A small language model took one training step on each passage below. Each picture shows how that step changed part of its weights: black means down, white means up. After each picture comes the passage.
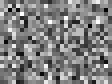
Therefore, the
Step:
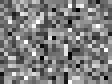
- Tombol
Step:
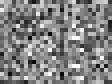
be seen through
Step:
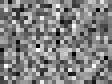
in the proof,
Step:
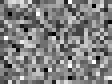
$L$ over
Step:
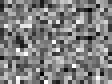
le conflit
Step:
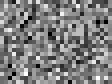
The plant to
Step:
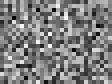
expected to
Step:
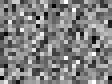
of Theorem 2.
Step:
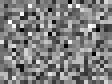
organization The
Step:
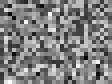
a vertex
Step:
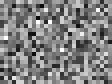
to the content
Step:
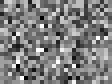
and using the same
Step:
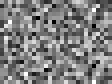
a sum of
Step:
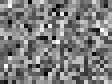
if and only if
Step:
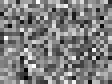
aid decision
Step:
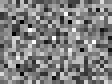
main issue
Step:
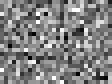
be written
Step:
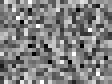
verbal and
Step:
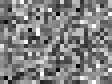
have to prove the
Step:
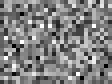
$\lambda$ and
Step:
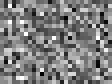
1D sequence
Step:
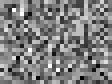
indicates that in
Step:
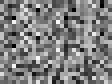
takes it to
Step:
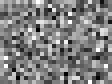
Those are,
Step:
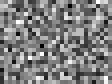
and the formal
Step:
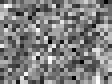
their effect on
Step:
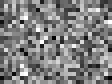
due to the
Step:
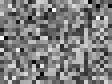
large computers
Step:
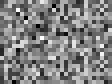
a word
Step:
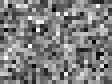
applied general
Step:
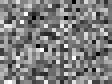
whether the
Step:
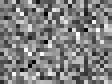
MF has
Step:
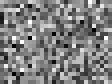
$\psi$ is
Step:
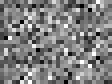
nem a
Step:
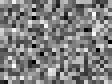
spanned by
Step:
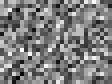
none +
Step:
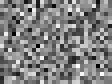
we get $$
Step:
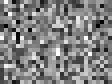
tengo la
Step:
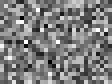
The trend over
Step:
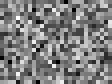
of components in
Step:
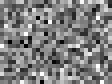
over a compact
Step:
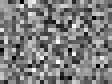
the elastic
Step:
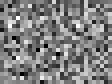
exist unique
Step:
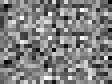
basic setup
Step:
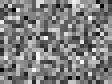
the excess
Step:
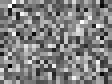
P$, then by
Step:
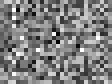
States to the
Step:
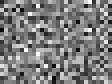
this differs
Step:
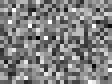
it can be
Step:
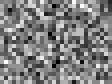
The first consequence
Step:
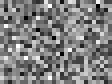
were mildly
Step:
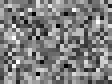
least one
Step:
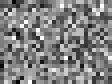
y con la
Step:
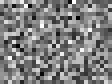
activity, with
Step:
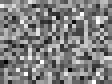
satisfaction of
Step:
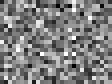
extension of
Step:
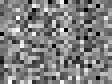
popular problem
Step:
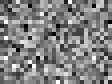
$K$ be
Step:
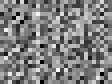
models compared
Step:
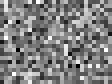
To do
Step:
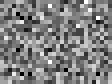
\geqslant \|
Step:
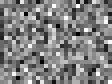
in art.
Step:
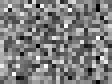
10$. If this
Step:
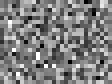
control problems
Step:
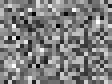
least closely
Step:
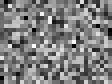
the independence
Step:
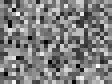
by: The
